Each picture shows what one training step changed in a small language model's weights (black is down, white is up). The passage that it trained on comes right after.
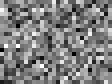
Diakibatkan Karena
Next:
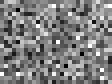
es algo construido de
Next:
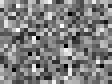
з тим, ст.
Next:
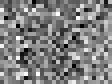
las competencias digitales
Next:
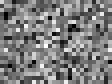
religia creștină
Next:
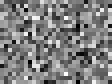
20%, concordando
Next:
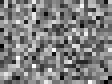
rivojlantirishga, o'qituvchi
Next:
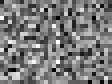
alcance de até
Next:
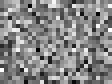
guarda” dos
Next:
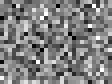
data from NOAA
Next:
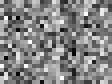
'in arızayı
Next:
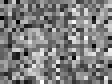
estratégias de
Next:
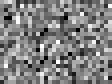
comercialização de
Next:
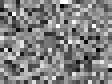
el aprovechamiento de
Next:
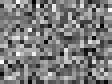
проявление активности при
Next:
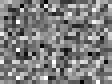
di terapkan serta tidak
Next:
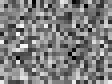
causa acidental
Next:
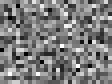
preparation The thread
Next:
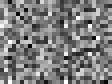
education, activity,
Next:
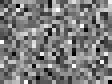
yuqori bo‘lgan
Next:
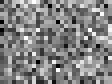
hajmdagi yuklarni
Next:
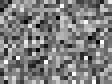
підвищення їх
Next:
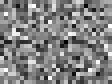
mediado pelas demandas
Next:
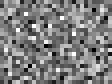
ein Lauffeuer
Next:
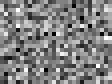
des états financiers
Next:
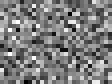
avea robă,
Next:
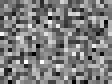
“Esteban Vicente
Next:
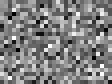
जीत ने
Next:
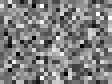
kepada para pelakunya
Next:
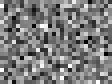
et de sécurité au
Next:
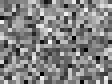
das Risiko ist
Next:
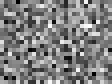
and the potential of the
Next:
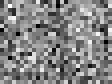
predmetlarning qismlari
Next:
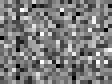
um grande número de
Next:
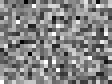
qanchalik xassos
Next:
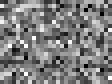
- ta'lim xizmatlari
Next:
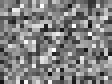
15 gradusdan past
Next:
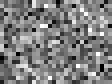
chet tillari instituti
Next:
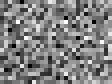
seminar mengelola data
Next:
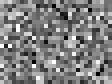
la facoltà di
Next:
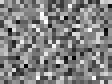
kelimenin en az
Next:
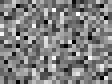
Однако, эту
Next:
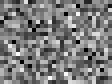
to provide extra
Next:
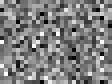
en las calles de las
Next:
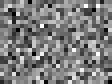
maxsus texnik
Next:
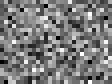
долларов США.
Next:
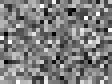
davlat va jamiyat hayotining
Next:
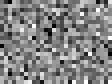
Shunday qilib,
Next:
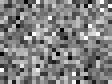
puedan proponer
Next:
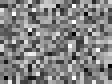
area of the Hai
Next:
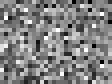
saúde mental:
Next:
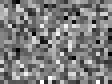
restituite da questo
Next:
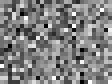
órgão ainda
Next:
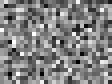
atividades permanentes na
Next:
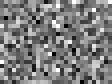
an Volks- und
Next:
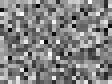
darajasida bilimli,
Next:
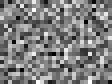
них на специальном
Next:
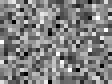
rate variability,
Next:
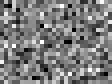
білу, оны
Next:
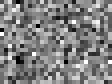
corrupts what is
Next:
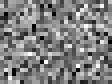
el hermanito"*. -
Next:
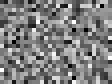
e evidenciando como
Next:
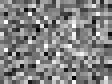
materializa em suas
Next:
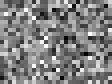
zelo bogato risbo
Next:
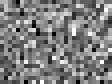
indícios dessa
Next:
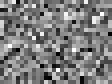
l'économie formelle
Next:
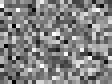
va begonolashuvni
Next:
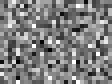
cutánea por
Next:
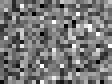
Revisão Sistemática.
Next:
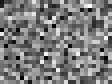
tushdi qalbidan
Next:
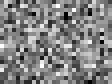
Volume: 63
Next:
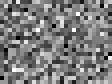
Шевченко Подає
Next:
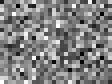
informasi, materi atau
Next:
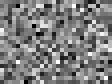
dramatismo de la
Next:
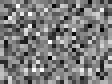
лексических элементов
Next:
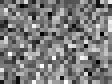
THE FAMILY.
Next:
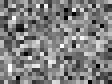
completo; 3) a
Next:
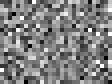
nazorat qilish jamiyati
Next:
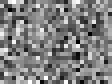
ways, such as
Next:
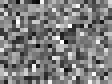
внутреннем и
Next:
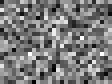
селей явлений
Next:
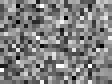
de Langmuir,
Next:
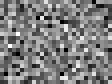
ne propunem să
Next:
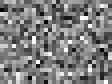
в условиях строгого
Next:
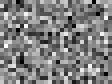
бериш зарур.
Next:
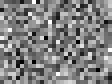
com base no IMC.
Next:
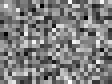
этом принцип
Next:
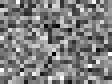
unchilik urug' ini
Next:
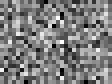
é a tradução para
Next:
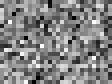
का यदि
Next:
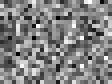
va dinamik usullar
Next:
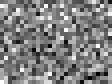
auf verschiedensten
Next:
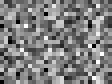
relatie tussen
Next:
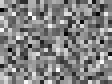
H. Xue, Y.
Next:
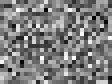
который творит в
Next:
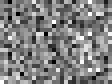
oshadi, kadrlar
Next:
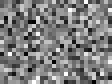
scientific and practical
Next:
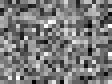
новорожденных с
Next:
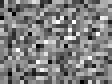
segala pemikiran dan
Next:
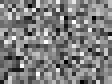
a traditional way.
